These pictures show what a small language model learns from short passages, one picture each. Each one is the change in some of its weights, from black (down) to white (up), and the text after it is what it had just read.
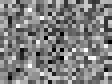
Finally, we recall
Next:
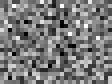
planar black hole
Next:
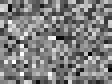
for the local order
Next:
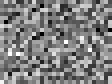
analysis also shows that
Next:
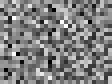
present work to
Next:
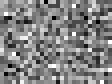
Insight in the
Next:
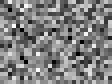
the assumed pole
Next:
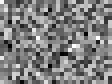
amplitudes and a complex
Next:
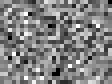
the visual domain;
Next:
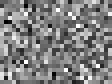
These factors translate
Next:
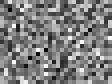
the summer
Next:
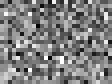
arbitrary angle about the
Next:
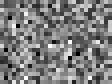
only the first order
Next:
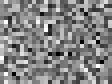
events even before it
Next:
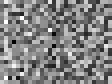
Consequently, both data
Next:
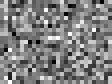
lines) across all
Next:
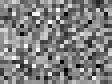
water and 20\%
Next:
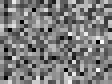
have demonstrated that the
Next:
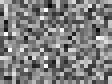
source with spot size
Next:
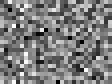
the sum of the
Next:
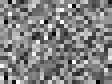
cluster's growth is
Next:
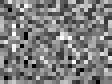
the potential for electrons
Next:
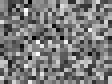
and infrared range}
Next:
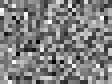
(upper black
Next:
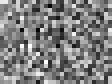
coherent state of the
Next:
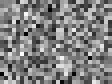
asymmetry can be obtained
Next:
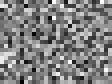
obtained by solving numerically
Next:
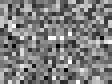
to the 3D
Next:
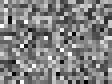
planet achieves a
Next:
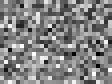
significant differences in the
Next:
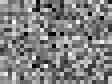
result of inelastic
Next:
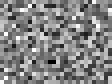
its application in
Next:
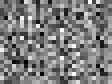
the powerset of
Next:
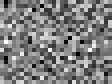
represents the percentage
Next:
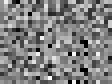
not originate from
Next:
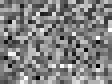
located in the upper
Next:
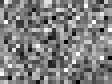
pp } ground
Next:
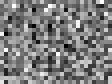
are superimposed
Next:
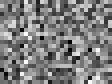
of the next group
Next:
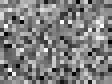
run. All models
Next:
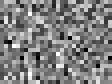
spherical particles of mixed
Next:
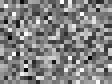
the vast majority
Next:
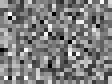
sound speed.
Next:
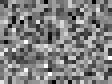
satisfy some properties which
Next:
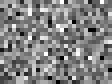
evaluation, weighted by
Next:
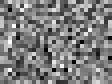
the surface. We
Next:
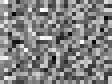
conditions at the center
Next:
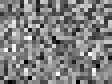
of mutations
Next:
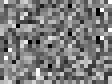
lower (upper)
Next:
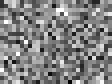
picture: For both
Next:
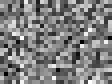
of the magnetic
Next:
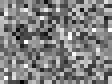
strategies with respect to
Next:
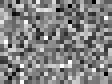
values at the
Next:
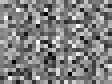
computational basis states except
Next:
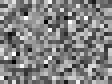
a Markov
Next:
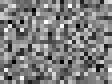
steps smeared
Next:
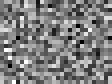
the conditions of
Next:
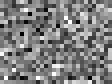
several finite BC
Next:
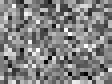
though similar in
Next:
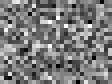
three lines come from
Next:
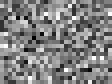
= jan,
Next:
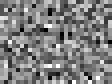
able to provide
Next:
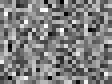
coefficients, resulting in
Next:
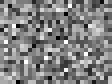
2 to 9 individual
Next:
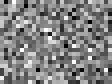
disassociation or
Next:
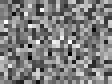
from harmonic decomposition of
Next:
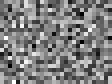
the performance of
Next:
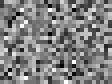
respectively, the energy
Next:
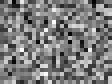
standard LTL
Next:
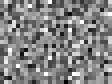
a specific value of
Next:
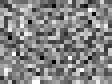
the timing does
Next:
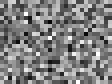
their analysis,
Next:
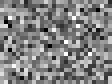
All structures suffer
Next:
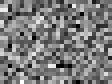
measurement for the
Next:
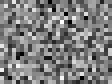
various kinematical
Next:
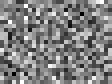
and the package
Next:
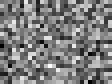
of galaxies in the
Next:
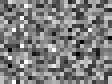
the other hand,
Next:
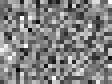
The target of the
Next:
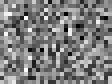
: - soit
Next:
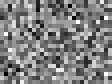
size of the target
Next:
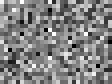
While a conventional
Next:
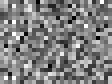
consequences of nonlinear
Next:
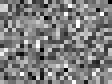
been shown that for
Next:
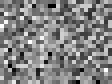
its gradient in any
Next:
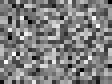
the output layer.
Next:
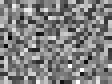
due to the larger
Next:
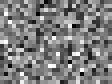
with the same values
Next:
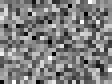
was made to read
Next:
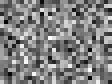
also the ones that
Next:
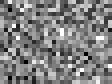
the nuclear energy per
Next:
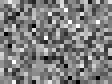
models \cite{
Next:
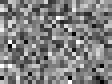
is singular. To
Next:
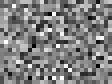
discretization where individual
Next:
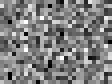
fields, we may
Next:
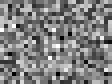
to be a
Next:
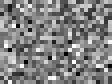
a stellar particle and
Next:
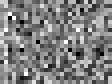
content. These can
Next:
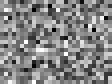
set contributes to
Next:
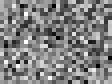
resonances are formed in
